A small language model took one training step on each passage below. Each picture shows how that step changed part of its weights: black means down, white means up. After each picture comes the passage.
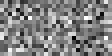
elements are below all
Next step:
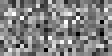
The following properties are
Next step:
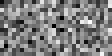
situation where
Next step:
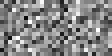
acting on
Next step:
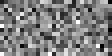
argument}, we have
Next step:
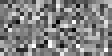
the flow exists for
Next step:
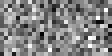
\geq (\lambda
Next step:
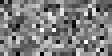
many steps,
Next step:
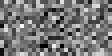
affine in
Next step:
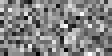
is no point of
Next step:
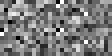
of the angles
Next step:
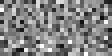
that $x$ is
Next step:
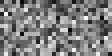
might hold
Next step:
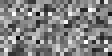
begin with a
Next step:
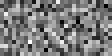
Theorem 2.2,
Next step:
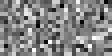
such as $ \,
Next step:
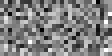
step, denote by
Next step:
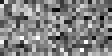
well as the symbol
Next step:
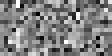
because of the
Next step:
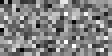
each season for
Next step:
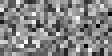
way to the cases
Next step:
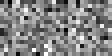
into account
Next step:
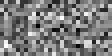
case, Corollary
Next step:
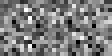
subnormal subgroup
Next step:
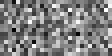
Let us consider for
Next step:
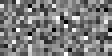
Let $\pi$ be
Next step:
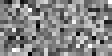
zero for every pair of
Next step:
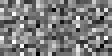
in each iteration of
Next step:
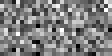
Let us explain
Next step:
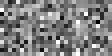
speedup with
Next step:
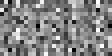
terms of first-order
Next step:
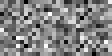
group completion is
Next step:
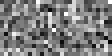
the set of all smooth
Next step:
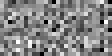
and $\mu'$ are
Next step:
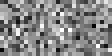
requires at least
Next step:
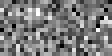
that $(\maclS
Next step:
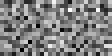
only recently
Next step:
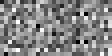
that universal
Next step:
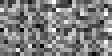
also important
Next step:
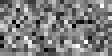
colored with
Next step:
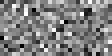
supported by
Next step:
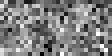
is a measurable
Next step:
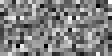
\dots , \omega
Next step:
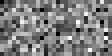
theory, the numerical
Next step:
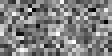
This is possible since
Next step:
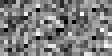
residue formula
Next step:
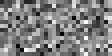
shown in Figure
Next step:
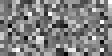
we only prove that
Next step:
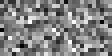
In addition, if
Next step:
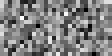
but we can also
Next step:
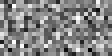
and brings
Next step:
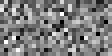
are some simple results that
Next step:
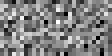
and the remaining
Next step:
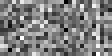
partie de
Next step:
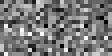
the affine
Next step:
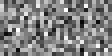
for $m \ge
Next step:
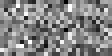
to work with bounded
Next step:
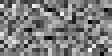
is generally called the
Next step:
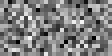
of elements is bounded above
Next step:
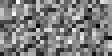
in the previous section
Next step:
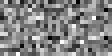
$$ Finally,
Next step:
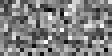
set of all finite
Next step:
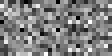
is valid:
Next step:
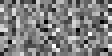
that we have convergence in
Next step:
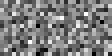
in this case, we
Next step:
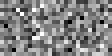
we can mimic
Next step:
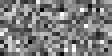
the result is true
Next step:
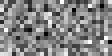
has a short time
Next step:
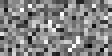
radii $a
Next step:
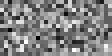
are three), representation
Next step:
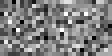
Suppose that $w
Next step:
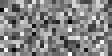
topology. If
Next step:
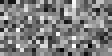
details of
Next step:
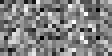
the support of
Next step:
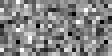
in homology. The
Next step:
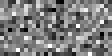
in the spectrum
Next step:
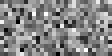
slices containing
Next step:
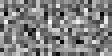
from $\Sigma \subset
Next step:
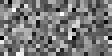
need some results
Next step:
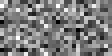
isomorphic. For the
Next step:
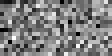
framework for the
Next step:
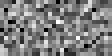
of the measurement matrix
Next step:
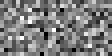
In analogy with
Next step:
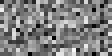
that there exists some
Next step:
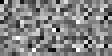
depends on the solution
